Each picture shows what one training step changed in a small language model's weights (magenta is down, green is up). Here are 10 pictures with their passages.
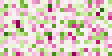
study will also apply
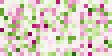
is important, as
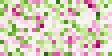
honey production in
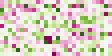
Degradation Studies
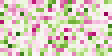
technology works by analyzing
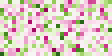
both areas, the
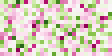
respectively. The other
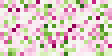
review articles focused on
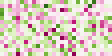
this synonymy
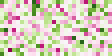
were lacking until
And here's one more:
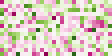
Theoretical and
